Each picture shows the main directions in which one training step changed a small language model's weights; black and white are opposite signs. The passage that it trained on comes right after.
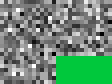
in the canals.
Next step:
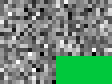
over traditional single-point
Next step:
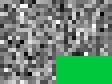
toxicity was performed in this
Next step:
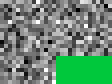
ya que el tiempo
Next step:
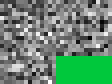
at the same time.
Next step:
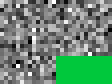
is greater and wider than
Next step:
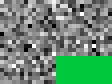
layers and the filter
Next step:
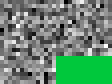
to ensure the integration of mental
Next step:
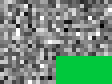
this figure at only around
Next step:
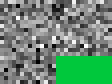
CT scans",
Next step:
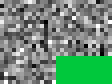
instrumental performance, the
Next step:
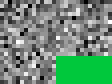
world in which they are
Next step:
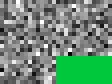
de sobrevivência ou
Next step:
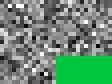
advantages of Ideal
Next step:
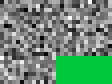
tashqari boshqa
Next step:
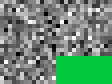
основами русской
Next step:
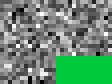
території України під
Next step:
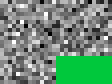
inquérito policial
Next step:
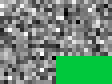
consideration, however, has
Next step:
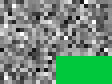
sexual urge. n %
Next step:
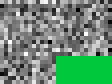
2023, economic return increased
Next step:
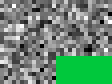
Juventudes e
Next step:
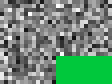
relacije = 25,
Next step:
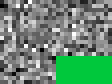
BASTOS E
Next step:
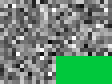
65 from the Renai
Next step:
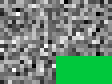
- The multiphase
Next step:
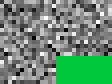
çok sevildiği
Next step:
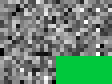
bacterial infections of the
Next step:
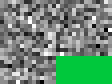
culture, as well as to
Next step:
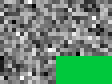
in Bangkok
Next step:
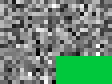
three decades of the
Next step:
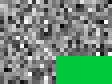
manifests itself in the
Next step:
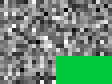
fluid rotation in the
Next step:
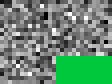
- Competent -
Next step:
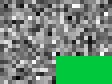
the agrarian zone
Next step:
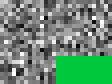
of the input and the corresponding
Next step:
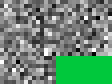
Ca as the period of
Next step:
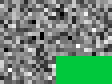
and endoscopic findings
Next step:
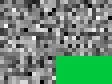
and ritual practices in
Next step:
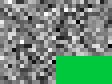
Pulsed electrochemical
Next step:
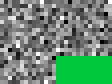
methods was also investigated,
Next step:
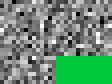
However, the suggested values provided
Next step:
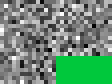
natural gas in Ukrainian
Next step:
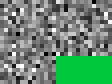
kollinear deb
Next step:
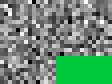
Abuse History:
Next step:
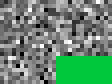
**Watform Lab**
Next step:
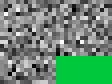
5 докторських
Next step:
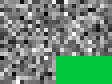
Note Table-1
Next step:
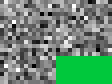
nu uitați
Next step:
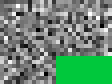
the aim of improving their quality
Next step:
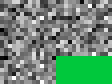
HF and moderate or
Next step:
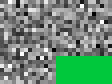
not able to initiates due
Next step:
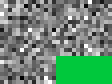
Buhari Abstract
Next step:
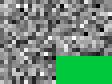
other fertilizers Treatment 1000
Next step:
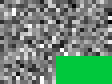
Davalos y
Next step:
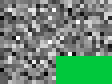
T.J. and
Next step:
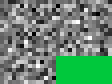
tecnologias no processo de
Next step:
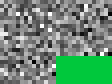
therapy using joint movements and
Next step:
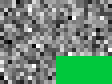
investors invest bulk amount
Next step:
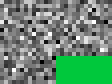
financial knowledge is positively related
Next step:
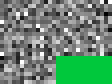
was designed to incorporate the
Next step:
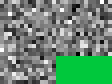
product shopping.
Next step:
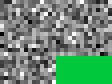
barriers, and
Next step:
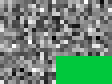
France. From the computer
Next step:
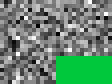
inserido Essas
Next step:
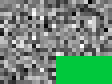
the alternative ranking The application
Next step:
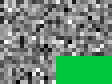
compared to the other scenarios
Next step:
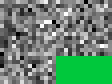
e preço médio
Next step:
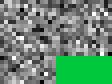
other lower levels of the
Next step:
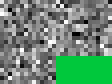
Tyrode solution and
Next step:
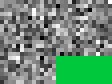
the digitalization of different
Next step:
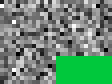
bilan bir qatorda
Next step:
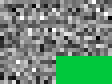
and spirally, and
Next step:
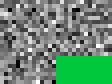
sky and earth,
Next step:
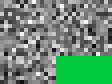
new products or collections 29
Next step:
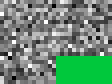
important concern. As a result
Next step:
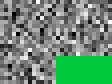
concept is appealing due
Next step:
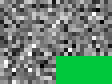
international instruments that have been
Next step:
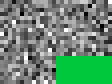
перспективны с
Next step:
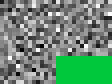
Canvas en la
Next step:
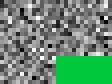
экономических споров
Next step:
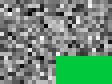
spectroscopic methods,
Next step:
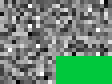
possible to reach the same level
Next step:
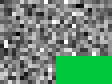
which will sever their convective
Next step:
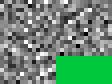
broth and boiled
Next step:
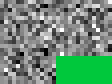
that $\rho : A
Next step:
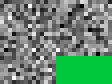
family members, for example,
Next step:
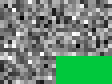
knowledge, concepts, and
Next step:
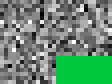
early on. Effective treatments
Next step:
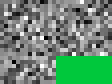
graft is required for
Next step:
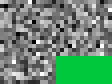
single line loudly.
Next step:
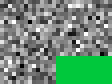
business activities with other stakeholders outside
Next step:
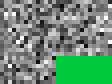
Lalla Amina
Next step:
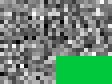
the water absorption. The
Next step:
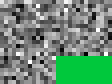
intencionalmente al
